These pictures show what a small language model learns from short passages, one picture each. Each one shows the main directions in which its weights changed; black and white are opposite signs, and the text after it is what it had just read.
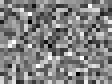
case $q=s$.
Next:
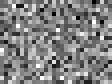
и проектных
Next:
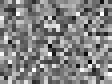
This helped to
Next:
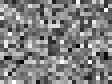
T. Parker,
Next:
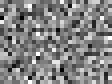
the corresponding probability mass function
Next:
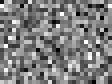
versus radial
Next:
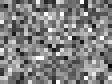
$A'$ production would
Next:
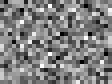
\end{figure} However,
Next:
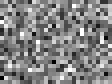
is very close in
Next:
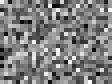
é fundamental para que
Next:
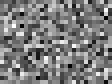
to be able to decide
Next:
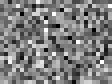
II у травні
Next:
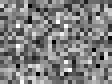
ta'lim sohasida
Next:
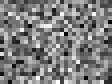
complementary probes.
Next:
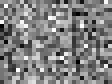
individual minima by
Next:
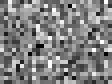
that can be admitted
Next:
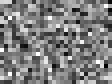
mahsuldor usul
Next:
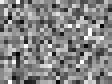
une collaboration
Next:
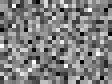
a significant correlation with both
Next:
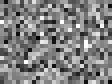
of nonzero values of
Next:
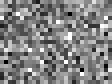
diet fed-low
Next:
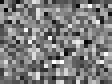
то, что
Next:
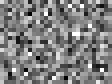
point to study correlations with
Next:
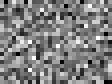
\end{equation} We
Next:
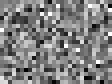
a cutoff \(
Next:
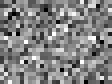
a second copy of the
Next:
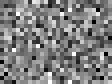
sinusoidal with
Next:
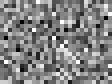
e entre diferentes
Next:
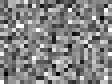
угли Biologik
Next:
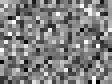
part of the dental
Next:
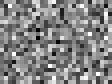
3] and dielectric
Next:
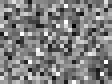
continuous laser was
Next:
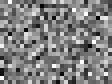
The previous step of the
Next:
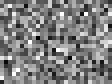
documentation and product development
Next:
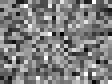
all subgroups),
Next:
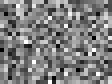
possible to eliminate
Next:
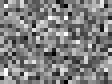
a sua casa,
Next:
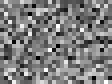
on Equity. From
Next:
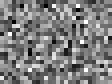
devices. In particular,
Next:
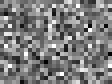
higher NaOH addition
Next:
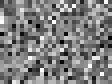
or stressed during the
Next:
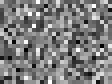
the buffer overflow
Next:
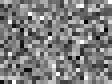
discontinuously at
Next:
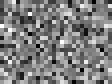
as an AgNW.
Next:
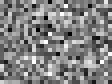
publications publish
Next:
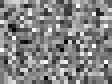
position, and this drop
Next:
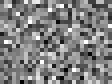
and whether their use has
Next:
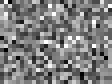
the mean age for the
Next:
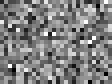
case of “anterior
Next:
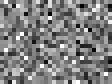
to frame these data within a
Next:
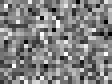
status of species was
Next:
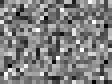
the sociocultural
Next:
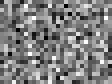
29 January
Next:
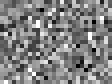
the interval $1< n
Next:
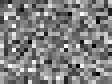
thinking. This is
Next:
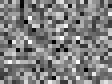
a recently proposed
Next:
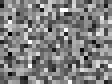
overall low conductivity
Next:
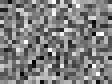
the gains are shared
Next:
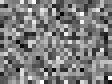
IIT Patna)
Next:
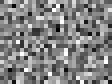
ways we inhabit
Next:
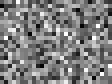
exceeds the sum
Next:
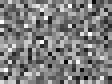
colliders, and
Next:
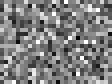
\right] - \exp
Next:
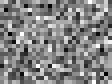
Hiring lead time for new
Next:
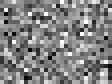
the Constitution, the
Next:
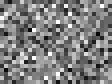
Science, Charles
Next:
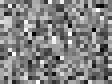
on the relationship between
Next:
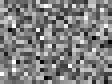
relationship between tax
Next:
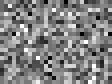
and $\overline H$. The
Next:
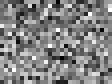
extra phases.
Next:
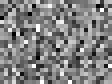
the range estimations, with
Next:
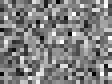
fill the missing
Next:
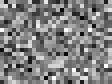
with this view and at the
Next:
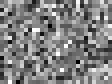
Noise is generated first
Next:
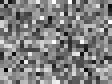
write into prose by
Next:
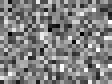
weakest link theory
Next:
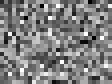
and appropriately
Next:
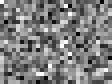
which would be described by three
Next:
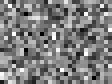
two possible cases:
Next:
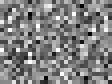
R&I strategies,
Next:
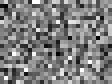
separation, and at the
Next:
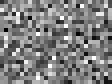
5 de abril del
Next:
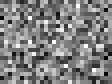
rarely in the head
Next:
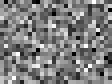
its name . The main
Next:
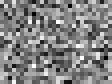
is instrumented with an
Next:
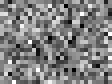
convenient analysis. In the
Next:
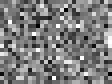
Theoretische Physik
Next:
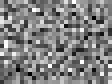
% math mode
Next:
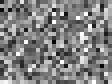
we examine the dynamic
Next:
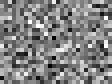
1. Akbarova
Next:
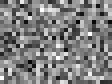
this process, the procedure
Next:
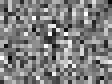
puesto que se
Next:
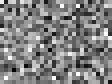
of sodium metal
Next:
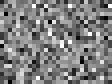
embargo, con el
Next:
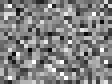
SDMX standard. -
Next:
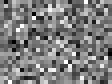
computed tomography
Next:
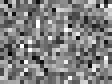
the cost of the test and
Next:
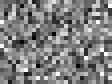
negotiating national
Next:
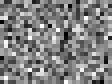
energy, resource sharing
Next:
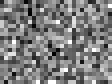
— qarshi
